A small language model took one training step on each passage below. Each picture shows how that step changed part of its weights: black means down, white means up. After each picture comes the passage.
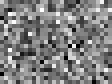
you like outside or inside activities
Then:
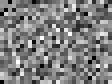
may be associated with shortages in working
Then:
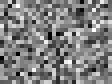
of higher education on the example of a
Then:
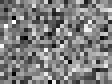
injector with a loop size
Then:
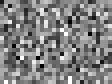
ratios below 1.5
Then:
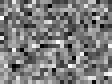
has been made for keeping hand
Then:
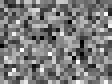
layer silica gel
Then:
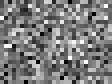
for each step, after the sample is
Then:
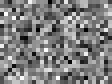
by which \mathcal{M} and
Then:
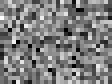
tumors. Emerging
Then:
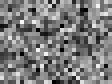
NBD 11 are given in Table
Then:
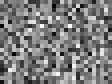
accomodating to get the
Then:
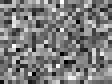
female, having perfume allergy
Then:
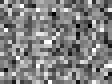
activities regarding content and delivery.
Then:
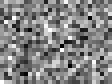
(427) and freshwater
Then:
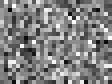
side interferometers, while the
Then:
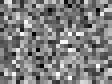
other personal considerations. Taking into
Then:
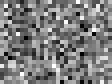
example, it was necessary to minimize
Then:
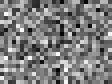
such that personalization, page
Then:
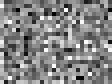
CT as a diagnostic
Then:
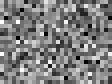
since it can be a mix of
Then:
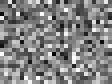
directions forward, backward,
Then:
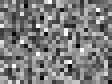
\setminus (\text{dom
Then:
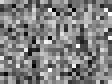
extremes of reproductive
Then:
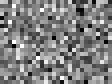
by young people permanently resided
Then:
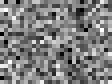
of 75% compared to the case
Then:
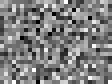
followed by caustic leaching
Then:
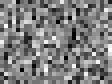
NURSING AND
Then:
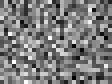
the affective dimensions of institutional life
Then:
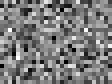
to 30. A high number of
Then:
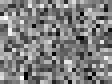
as gestures, facial
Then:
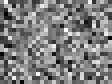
authors declared that no clinical
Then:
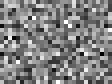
identifiable aetiology
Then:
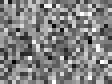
We assume correlations between the research
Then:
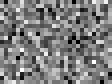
de Estudios
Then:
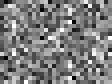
- Q3) Is the AF
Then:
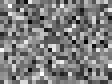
entire book is permeated by
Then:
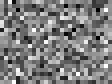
Project Coordinator Ivana
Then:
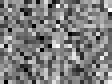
used to enhance the outcome of
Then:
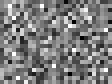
and exosomal release.
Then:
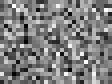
buy an online product is the most
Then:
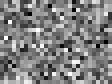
does not always have only one meaning but
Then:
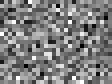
and unrestrained, and
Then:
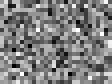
this way, international models and practices for
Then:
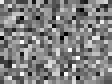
in lower performance under the word
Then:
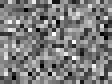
and cultural life of the people at different
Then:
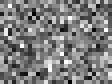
respective obligations, they can
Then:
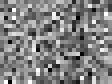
GmbH. The remaining authors
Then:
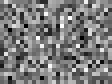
baby brother you will be
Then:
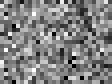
three separate colour channels are
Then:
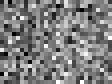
good state and to give the highest
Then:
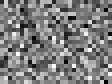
its efficacy, we conduct
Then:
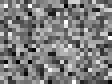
we conducted this study to assess,
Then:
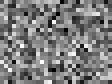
econometrics, and
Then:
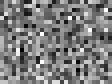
was passed by all the
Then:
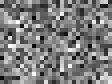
with the validity and reliability of the
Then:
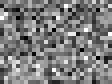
as institutional infrastructure, learning materials,
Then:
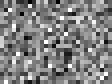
AMR risk included reliance on
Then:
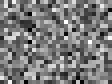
cannot mediate between motivation and
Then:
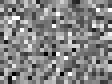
-amino- β
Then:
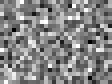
and Forms – JUL17
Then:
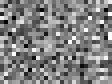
Md Maruf
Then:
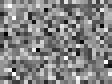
several metal atoms results in
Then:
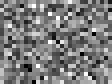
plasma. It was continued
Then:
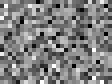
to school in another area. So,
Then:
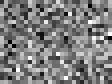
tracheal resection surgery
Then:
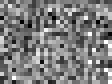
4. Table 5. Mean
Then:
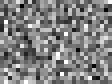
speed regulation [5]. This type
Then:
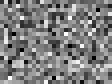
dynamic in power system, voltage stability and
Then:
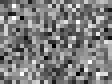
first creature of the Father.
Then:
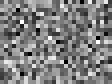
captured in datasets and published
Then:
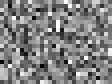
the impact of ownership property
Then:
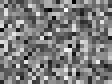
phosphorus in
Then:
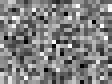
SEDM. Considerable
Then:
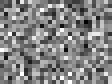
words spoken and from oral
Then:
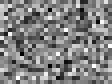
net variation pairs of
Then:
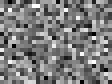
questions pertaining to not
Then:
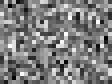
value less than 0.05 considered to
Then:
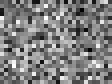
from the day-to-day practice
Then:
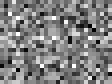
they have been trying in
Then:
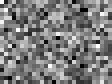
case report Ndèye
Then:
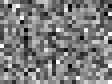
gear reduction to create haptic
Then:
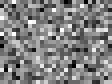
Online Learning through Active
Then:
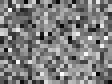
finding of this study have been
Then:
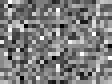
2 to 3 months after the preorder
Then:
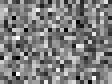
the need for primality testing and
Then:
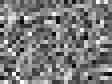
learning, student motivation, peer
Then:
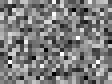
Academic Performance of FCIC
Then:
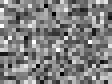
series of exercises and tasks with
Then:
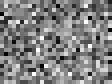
Table 1, 2, and 3 were
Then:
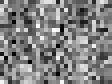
7 shows two consecutive
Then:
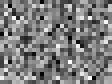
to rely on intrinsic
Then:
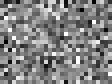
results were acquired from the literature
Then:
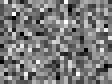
single and no line contingency without
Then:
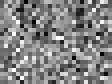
of ethanol (96%),
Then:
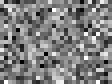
of this deficiency. As
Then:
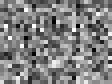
products. Drawing
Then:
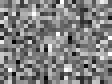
Application to Prostate
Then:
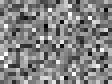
with Micromechanical strength parameters
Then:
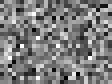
concurrently with the live session
